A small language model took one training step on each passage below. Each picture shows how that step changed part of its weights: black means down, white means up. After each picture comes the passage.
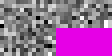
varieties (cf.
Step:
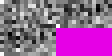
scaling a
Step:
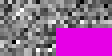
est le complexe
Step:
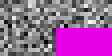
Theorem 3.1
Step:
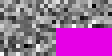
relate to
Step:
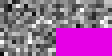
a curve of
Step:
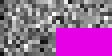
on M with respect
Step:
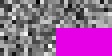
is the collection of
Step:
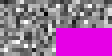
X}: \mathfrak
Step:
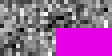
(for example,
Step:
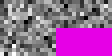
e, this fact
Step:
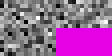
of the eight
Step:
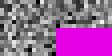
is fixed, it
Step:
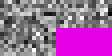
that will be
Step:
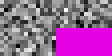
not satisfied. Then
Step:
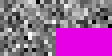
Therefore, $(\nabla
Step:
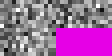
this joint optimization
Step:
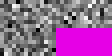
$Y$ is
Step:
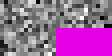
However, we have
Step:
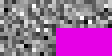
correct, the
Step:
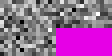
proved uniformly for every
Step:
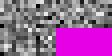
regularity results due
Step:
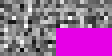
we may assume that
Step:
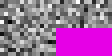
there are exactly 2
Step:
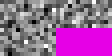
<\cdots $
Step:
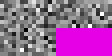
modification if the
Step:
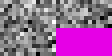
thus, we need
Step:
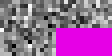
the same way we
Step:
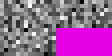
The regularity assumptions
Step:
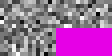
shows that these are
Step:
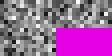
i$ for all
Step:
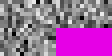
For the induction step
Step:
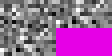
holds based on
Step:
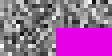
For any given function
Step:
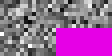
rewritten under
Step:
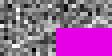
a slit along
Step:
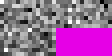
zero Dirichlet conditions
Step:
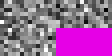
by the indices
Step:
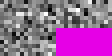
Apply the
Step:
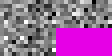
applicability is
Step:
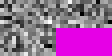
where $A$
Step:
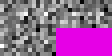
recently investigated
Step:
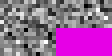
immediately from the
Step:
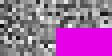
satisfying the property that
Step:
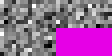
better performance
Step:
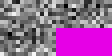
to a universal
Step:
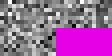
on $\Gamma$
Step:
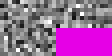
of mappings $\{
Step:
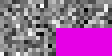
them concern
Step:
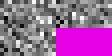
for the ranges
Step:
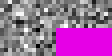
also appears in
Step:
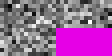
a subsequence,
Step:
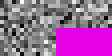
and compute the
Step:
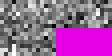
estimates for this system
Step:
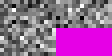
As pointed
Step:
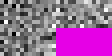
prepare the
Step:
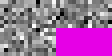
restates several
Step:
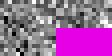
for the above
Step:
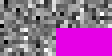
paths of length
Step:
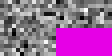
that the principal
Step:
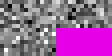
it suffices to
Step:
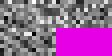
for every $\gamma
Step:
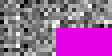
sure convergence of
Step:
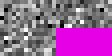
invariants of our
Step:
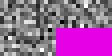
The entropy
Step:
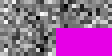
a homeomorphism
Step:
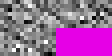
an invariant volume
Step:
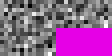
(including the
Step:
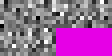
paths will get
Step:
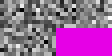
its non-empty
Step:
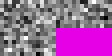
the case of regular
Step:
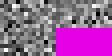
$S$, where
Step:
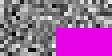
be however
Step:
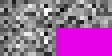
not know at present
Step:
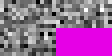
bound in this lemma
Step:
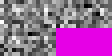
following holds.
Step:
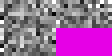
easy to optimize
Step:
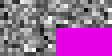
of capture
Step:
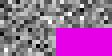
in a plane then
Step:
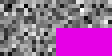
widths of
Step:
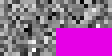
isomorphism. From this
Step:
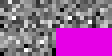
has no solution.
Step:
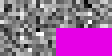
important. However,
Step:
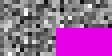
corners of
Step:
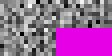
One can easily see
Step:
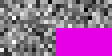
will be more clear
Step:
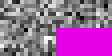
to second order equations
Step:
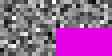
our differential system is
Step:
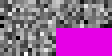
satisfies the integral equation
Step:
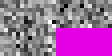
sketch in
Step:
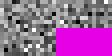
model for any given
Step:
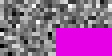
type (or finite
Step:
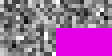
the following asymptotic upper
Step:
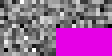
and the prior distribution
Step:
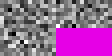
any $t
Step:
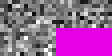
a sequence of positive
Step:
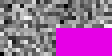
say that a closed
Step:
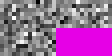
singularities that are
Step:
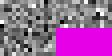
objects are all
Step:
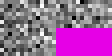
respectively. Furthermore,
